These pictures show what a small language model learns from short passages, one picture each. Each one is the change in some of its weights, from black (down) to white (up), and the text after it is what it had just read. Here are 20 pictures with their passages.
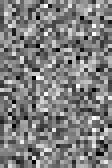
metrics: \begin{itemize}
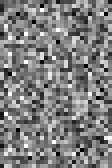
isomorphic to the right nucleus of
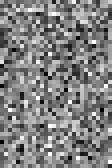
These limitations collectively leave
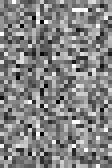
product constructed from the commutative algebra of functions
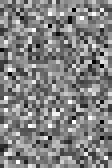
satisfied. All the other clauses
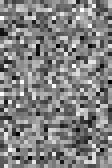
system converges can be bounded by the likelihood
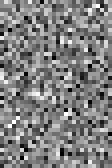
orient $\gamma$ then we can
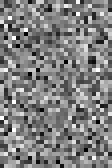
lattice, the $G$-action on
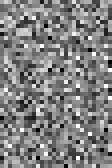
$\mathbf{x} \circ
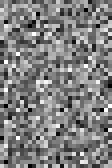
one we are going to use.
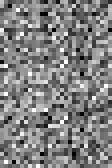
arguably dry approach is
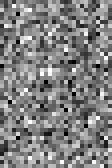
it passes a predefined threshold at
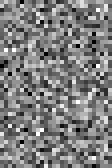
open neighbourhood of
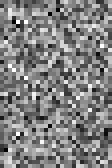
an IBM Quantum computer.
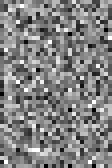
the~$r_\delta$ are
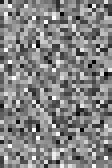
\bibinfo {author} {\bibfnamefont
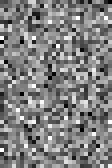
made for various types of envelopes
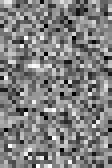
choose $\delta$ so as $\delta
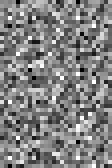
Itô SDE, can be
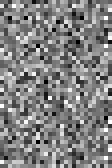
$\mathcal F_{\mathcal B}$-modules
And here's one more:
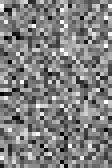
est hens\'elien,
